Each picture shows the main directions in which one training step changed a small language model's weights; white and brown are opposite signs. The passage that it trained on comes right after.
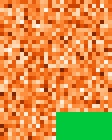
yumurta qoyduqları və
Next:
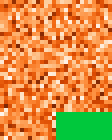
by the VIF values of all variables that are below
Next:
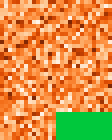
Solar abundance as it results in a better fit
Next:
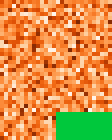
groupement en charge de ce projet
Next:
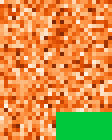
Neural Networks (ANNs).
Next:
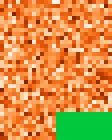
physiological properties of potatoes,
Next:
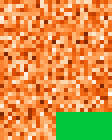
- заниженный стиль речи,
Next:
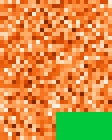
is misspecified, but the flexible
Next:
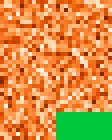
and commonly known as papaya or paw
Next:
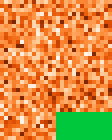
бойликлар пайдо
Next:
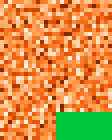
such as Brazil, China,
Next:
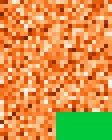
Bardin (1997) e análise
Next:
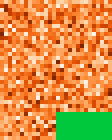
oldini olish imkoniyatlarini
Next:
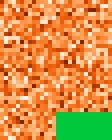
this work, we add a favorable argument
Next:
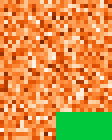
was ambiguous or insufficient). We
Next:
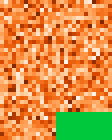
aangegeven doelgroep
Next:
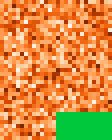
algorithm can surpass the performance of other algorithms
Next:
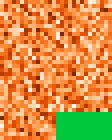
turns out to be very powerful.\footnote{As
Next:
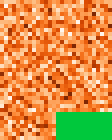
{Bridges}}, \bibinfo {author} {\bibfnamefont
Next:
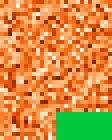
of fish, as well as assessing the
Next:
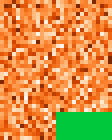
around a mean structure, rather than shifts in the
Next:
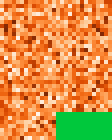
ومؤشر الارهاب في
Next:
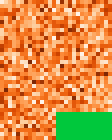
i.e. in the autocorrelation.
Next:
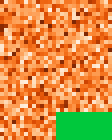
proposed adaptive subscale entropy, a
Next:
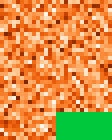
considered, such as the OBD II
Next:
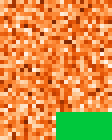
which scenario best describes the measurements requires a
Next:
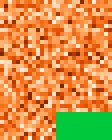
والاندماج. ولعل
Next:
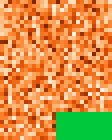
carrier concentration is 0.04 for
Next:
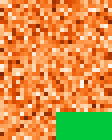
and Drinfel'd analysis, we shall
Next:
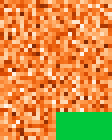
for a 216 atom model of amorphous
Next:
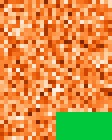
очко. Можно приготовить
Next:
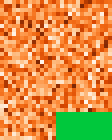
собак. З іншого,
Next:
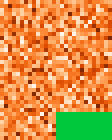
програму переміщення
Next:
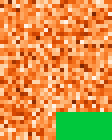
utensilios de limpieza.
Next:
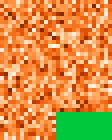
sentences to be served as a summary.
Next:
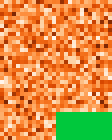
and bath type ultrasound sources to obtain maximum
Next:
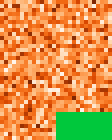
black header with the text 'VLDS Data
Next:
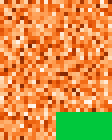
atamalardan farqlanadi.
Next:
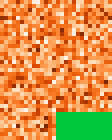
clever and sustainable solution for modern
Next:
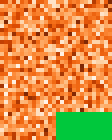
de José de Alencar,
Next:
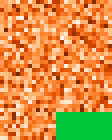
on Environment and Development [WCED],
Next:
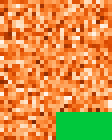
to parametrise the distribution function (Eq.
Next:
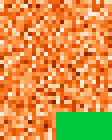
suv nomiga nisbatan ham
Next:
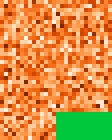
improved even further by dissipation dilution
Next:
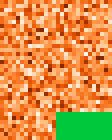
рецидива заболевания
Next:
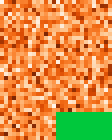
extension programs and providing continuous farmer
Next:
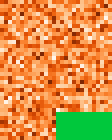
as the defective if the measured signal of the
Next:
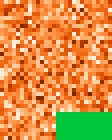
branch is composed of cantilever 1
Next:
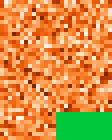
hugonote, de suerte que
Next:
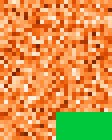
the spectrum: $\delta \epsilon\propto
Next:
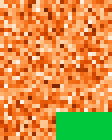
$user : S \rightarrow U$, a function
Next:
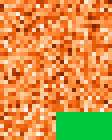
ta'sir etuvchi omillar
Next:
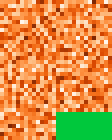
success of DNA extraction using gel
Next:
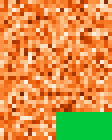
autores considerados “menos importantes” e
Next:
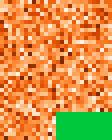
Fock state. Our (2+1)
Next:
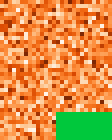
input sites and leakage regimes
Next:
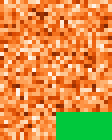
Angebote sind dauerhaft
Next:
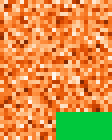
explicitly relies on effective channel inversion,
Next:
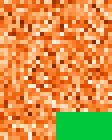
і затишним; теплі
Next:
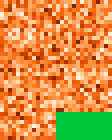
to examine the relationship between the total body length
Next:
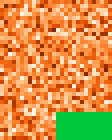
Vicente Emilio Sojo.
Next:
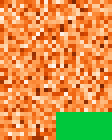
bo'lib, yuridik terminlar
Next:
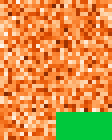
located relatively close to its surface.
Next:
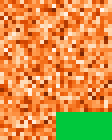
ecuación [5]. $$\beta =
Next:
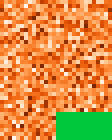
we find a special solution. Substituting the
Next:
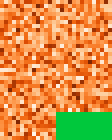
few robust mechanisms that would enable an
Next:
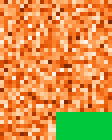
participante não mora lá há muito
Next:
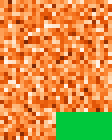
of the observed light curves in each band were analyzed
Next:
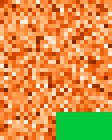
high velocity material rich with $^{44}{\rm
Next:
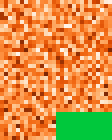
time dependence. We compare our spectra to lattice
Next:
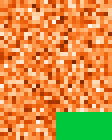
levels existed among the three participating secondary
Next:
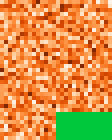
still alive and moving. In a sense it
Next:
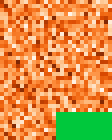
photon energy on the order of 2 eV. In
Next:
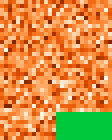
студентам и учащимся
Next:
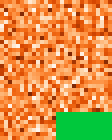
performance of AM component surfaces in high electric
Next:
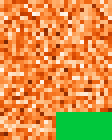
yondashuv mazmunan tutash,
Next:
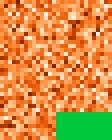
In section III, we devote the design process to
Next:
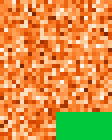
qobiliyatsizlik masalalariga
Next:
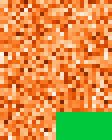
bands, first of all $Q_1$ and
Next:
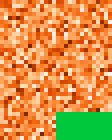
(CAILs) is the collection of
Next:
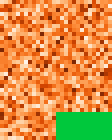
not until dating back 500 years or so from
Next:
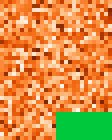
Sustainable Infrastructure,
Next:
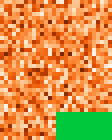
жамоат ишлари ёхуд 1
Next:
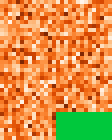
spacetime (external) \emph{null}
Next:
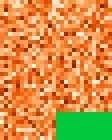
\ (2048)$ samples works well.
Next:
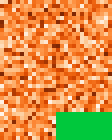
a sua relação com a qualidade de vida
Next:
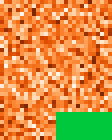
in the hadron mass compared to infinite spatial
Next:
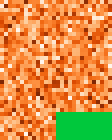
$\Xi$ and regularization parameters
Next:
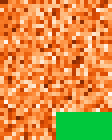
using the rows of the execution matrix
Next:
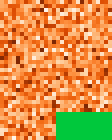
is the highest and decreases upwards.
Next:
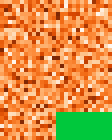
to the two-dimensional Ising model. Aside of
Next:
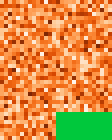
17$. As for $n = 4$, the current state
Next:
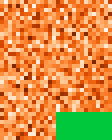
= 0$. It shows that electrons with spinor
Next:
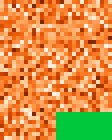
newborns exhibit aberrant growth
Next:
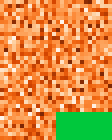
книги під назвою
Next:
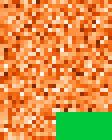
es excesivamente brasileño.
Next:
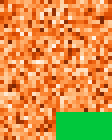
RISs are weak such that RISs
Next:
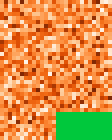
to compare these results with experimental spectra,
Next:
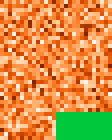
Кондратьев С.
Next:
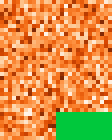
international governance standards. The purpose
